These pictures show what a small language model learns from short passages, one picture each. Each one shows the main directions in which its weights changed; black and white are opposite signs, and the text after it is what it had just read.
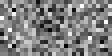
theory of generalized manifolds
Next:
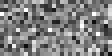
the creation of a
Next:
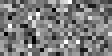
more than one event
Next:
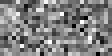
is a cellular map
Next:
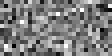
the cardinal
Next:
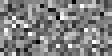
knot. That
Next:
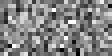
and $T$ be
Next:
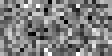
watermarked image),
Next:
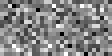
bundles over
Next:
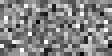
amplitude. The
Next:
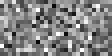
mechanics [{\bf
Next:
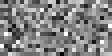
including shaking at
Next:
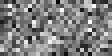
almost the whole
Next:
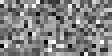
are for testing.
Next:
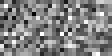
distribution of the uncertain
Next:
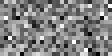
arbitrary line bundles
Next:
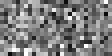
and manages
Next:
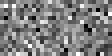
₄ .Gender
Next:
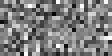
on class not nation
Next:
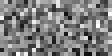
To perform the calculations
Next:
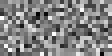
grains around 60
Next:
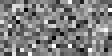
results Readability
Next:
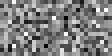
profile shows two
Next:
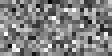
extensions are related to
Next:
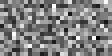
Distribution of Job
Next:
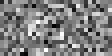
standard (see, for
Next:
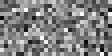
this property and shows from
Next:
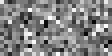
that fundamentally
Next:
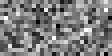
socialized in an individual
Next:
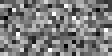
density as a function of
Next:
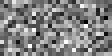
put in place
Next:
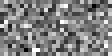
rounds, students
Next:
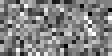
to the base would
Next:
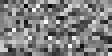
students ate before
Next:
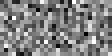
using Impellers
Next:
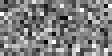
the sheet. Using
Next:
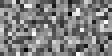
under smooth initial data is
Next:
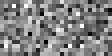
class of applications. In
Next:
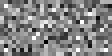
\partial \hskip
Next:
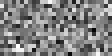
can be used as a
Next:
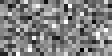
catalytic surface
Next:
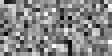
tempering alone on
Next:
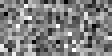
is an abelian
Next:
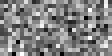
important role they play
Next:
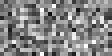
$$ {\bf Proof
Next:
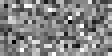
for $p\neq
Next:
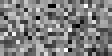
| Uterus |
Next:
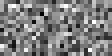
to neutrino
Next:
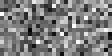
the CLIC
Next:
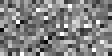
semiprime algebra
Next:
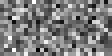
$M$ into the
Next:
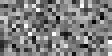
value. We suppose that
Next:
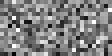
hole formation in
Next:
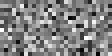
coordinate $R$
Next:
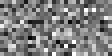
evolution is described through a
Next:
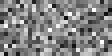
be its rest mass.
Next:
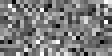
started in the
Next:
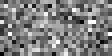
change, as the
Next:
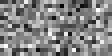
depends on the interaction of
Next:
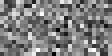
made quickly,
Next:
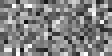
in LEO
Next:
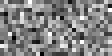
1 and the last component
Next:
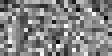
away from the
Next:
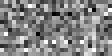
on the basis of experiments
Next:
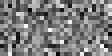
gradually delve
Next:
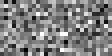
small tasks with
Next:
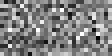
increasing sequence of strongly
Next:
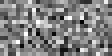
Step 4
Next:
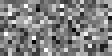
leaf sheath
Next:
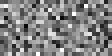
service level. This
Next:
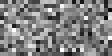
does not appear since
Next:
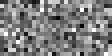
but are to refer to
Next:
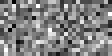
been applied in the the
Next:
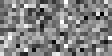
of competition
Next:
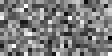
message which
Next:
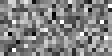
$\beta$ and finite
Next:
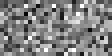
and $\bn =
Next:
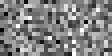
is developed if cw
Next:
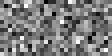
set by its partition and
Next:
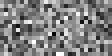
projection can also
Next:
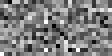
sediments on
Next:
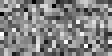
the same methodology,
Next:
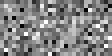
\midrule E5
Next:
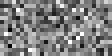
dominating terms of the
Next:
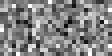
Literature Review
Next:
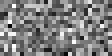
million) and
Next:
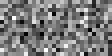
However, they work
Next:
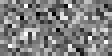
regular.) Then the
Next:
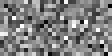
\vdash y :
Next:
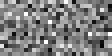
interface disorder.
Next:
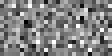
(FE) method
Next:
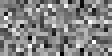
($c$) show a
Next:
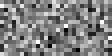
remaining accessible
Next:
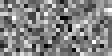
joint operation ,
